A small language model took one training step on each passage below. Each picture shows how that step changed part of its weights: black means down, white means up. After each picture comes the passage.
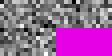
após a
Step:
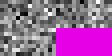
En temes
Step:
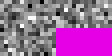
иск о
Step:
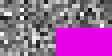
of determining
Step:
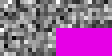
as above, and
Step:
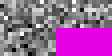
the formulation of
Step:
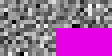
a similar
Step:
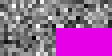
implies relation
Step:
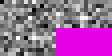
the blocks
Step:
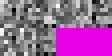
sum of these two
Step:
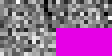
argument in
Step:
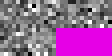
operator denoted
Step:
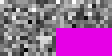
consider the action
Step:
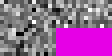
$\Lambda$ is
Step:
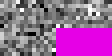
RHS and
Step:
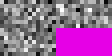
also rely on
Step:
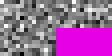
the assumption
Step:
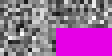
la era
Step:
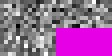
given a fixed
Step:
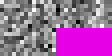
las Casas
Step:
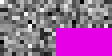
function $f$,
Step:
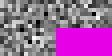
as well as the
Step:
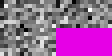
este o
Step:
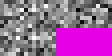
the considering
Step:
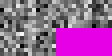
connected and
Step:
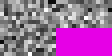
for all cases
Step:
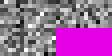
falso por
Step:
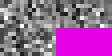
permitir que
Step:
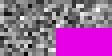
но и
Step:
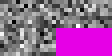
coloop of
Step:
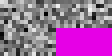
of $\Lambda$,
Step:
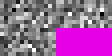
a be an element
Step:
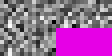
up to a
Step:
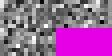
\] Note
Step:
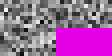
we find
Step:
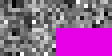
ce qui
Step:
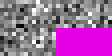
Two finite
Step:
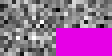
the triplicate
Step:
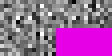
introduced by
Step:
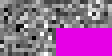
Para a
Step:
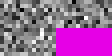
This gives,
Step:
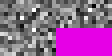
and thank
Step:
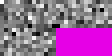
iterations to
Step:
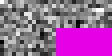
for $f
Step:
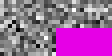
the combination
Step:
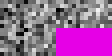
$\tilde E$
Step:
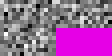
not belong to
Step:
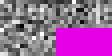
use the following
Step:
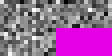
to ask
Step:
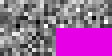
a classical group
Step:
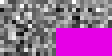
some $L$
